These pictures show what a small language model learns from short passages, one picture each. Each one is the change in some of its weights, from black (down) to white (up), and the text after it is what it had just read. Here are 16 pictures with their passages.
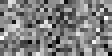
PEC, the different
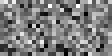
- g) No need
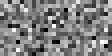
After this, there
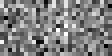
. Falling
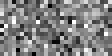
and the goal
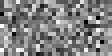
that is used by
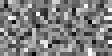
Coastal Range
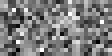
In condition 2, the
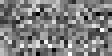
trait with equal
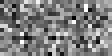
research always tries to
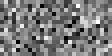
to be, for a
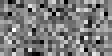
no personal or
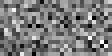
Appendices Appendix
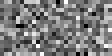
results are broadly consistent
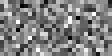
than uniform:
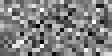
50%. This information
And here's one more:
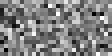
the analysis is more complex
